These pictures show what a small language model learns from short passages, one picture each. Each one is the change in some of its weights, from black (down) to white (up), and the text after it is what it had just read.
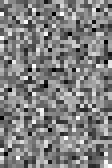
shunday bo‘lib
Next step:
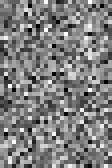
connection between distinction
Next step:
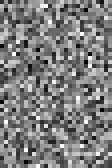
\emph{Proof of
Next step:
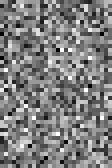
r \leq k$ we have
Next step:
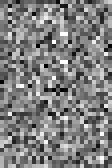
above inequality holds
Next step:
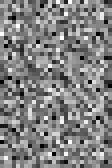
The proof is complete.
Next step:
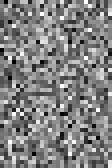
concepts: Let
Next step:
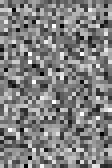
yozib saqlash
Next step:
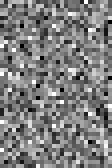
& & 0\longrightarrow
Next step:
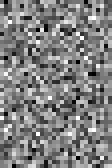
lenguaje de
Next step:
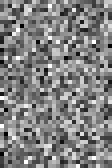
ya que la diversidad
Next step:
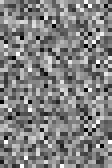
H_0 : tidak
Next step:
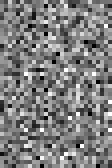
over $\Omega^\perp$
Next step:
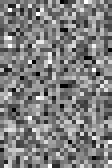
argument presented
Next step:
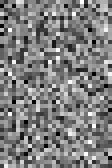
1$, which corresponds to the
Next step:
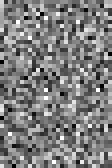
generating ``bad"
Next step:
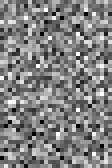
So'nggi 7
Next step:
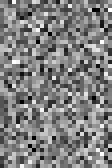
Akelah, A.
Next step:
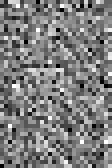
the proofs, and other
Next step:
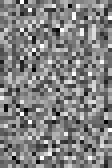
dynamic system is
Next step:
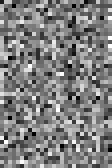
sí vivimos
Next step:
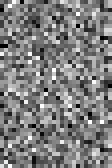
$X^\delta$, let
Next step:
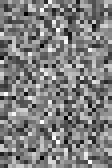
polynomials of
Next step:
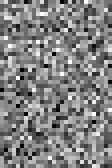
construct a scale
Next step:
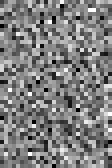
have $$\PB(\delta
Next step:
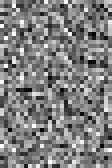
oftalmologia do
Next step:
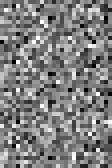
Zusatz als
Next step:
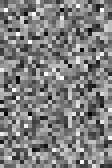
is that it needs to
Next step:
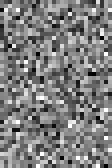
along a single
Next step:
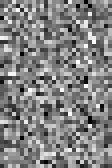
discursiva en el
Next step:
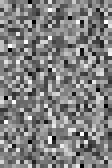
he explained to his
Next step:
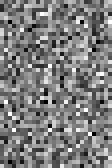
via reference to a
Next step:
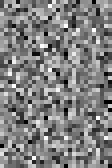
на определение
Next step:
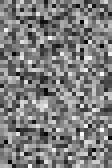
does not have a red
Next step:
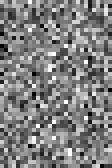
\end{equation*} where
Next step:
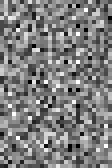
}\rn |\nabla
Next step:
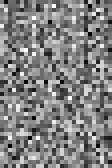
7,2 marta
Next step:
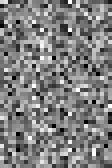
Best match graphs
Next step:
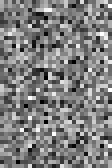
compact subset such that both
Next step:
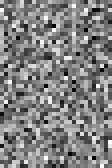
suas próprias
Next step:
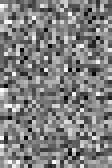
spațiu al
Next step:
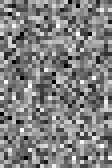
tidentifika u
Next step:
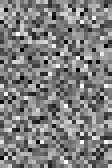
is the difference between the time
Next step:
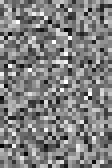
C, Moresca
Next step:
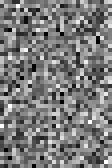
first. In all that follows,
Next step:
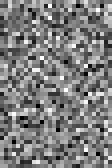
We later show that the
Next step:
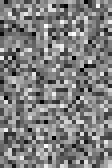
convex combination
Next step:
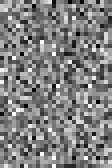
elementary divisors and
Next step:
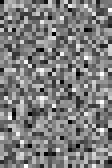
bound is not reached
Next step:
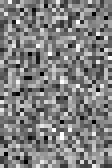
and by the Program of
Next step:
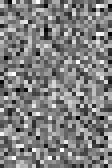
fixed, i.e.,
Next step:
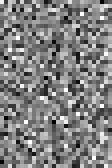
by writing $\Sigma A
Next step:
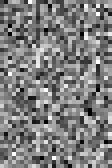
the 2D example in
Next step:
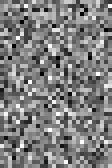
the elements of the top
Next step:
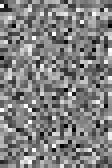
Штайн – не
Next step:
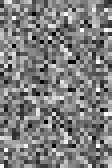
the projective bundle
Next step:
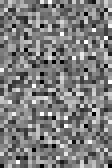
actually all the
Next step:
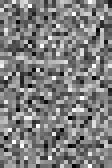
a nonempty subset
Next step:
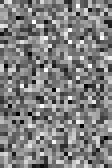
$ lies in a proper
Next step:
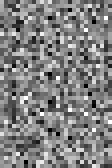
Hukum Adat
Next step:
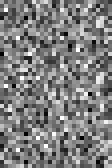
and \eqref{f19}.
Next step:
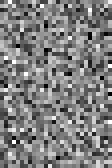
Chaves, com os
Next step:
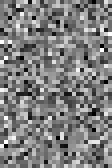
inkor etdi.
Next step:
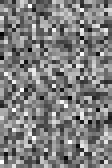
turlari uchun jismoniy
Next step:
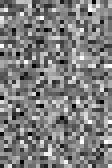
of the Thurston norm
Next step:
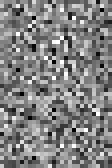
dois tipos de
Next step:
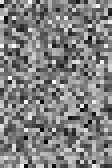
obliki namizne
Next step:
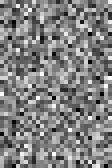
bij de analyse van
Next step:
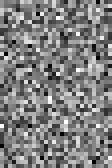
resultados da
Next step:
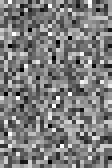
\CS. Note that
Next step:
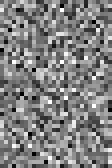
ação direta do homem
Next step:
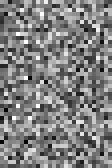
a cultura, o
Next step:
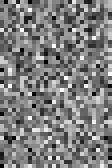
change the result,
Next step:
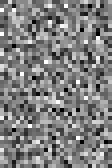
the extreme points of
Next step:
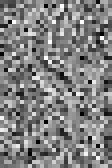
The imposed conditions of linear
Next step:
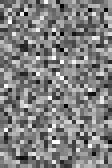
this dual code does
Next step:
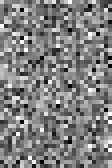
Hal-hal yang
